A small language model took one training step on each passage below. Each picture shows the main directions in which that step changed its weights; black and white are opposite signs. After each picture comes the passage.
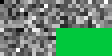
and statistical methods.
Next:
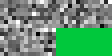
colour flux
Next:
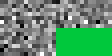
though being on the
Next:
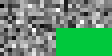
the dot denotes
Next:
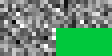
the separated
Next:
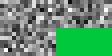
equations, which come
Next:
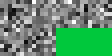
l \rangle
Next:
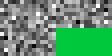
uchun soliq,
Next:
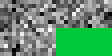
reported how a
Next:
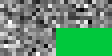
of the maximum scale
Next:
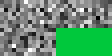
similarly as in
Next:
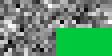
point of view,
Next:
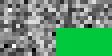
algorithm can be
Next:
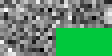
foundations of recent
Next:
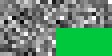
1: Actions
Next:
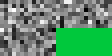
\tilde a
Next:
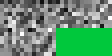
a technique to
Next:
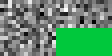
the collective
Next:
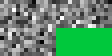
namely the
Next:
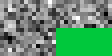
transmission of one unit
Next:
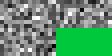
performed for five
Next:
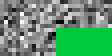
suffer by
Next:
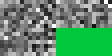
confirmação da
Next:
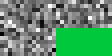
shell model of
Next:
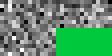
the principal quantum
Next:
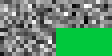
full volume loss in
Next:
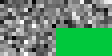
quantum correlations are
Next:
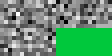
than the distance between
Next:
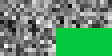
is clear that the
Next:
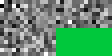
the data centre
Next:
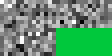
condition comes from
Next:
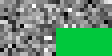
computer acts
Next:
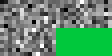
were mixed together
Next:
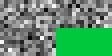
consists of 3
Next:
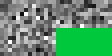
challenges are significant
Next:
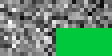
of $A$
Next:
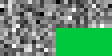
the outcome was
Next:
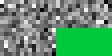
percolation between
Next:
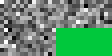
and many types of
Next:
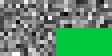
surrounding a
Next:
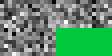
of Model 1:
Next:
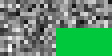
pushing the
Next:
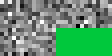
utilisation in public
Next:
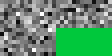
Research Project
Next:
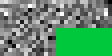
classical description, it
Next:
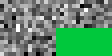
ver representados e
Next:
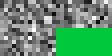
no programa de
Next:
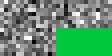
In the remainder
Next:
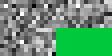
a continuous internal state
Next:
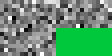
sigma errors on
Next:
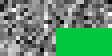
findings contribute to
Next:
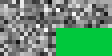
quantum state and measurement
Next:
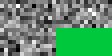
quoting from
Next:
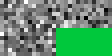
exploitation of the
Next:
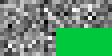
average percentage of
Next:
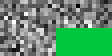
there is a need
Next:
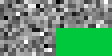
demonstrating the
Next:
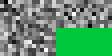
natijalari bilan
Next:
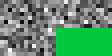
implicit solutions of
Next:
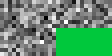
de práticas e
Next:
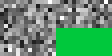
Hal ini dapat
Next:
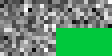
erta tong
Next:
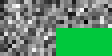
BP codewords
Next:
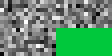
the predicted outcomes
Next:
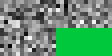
the gravitational wave energy
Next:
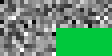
segundo puesto
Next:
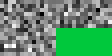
following the discussion of
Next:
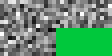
personally significant
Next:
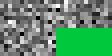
the destruction of
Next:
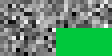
is the positive
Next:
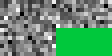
metodlar va
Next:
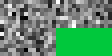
the Landau
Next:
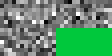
potential sources of
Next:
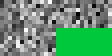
limita la
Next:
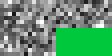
we have to know
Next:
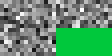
Il secondo
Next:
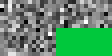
the number of
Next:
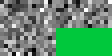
розвиток і
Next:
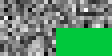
мы можем
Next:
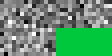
conductance in
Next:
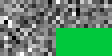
by this number and
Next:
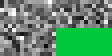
creación de un
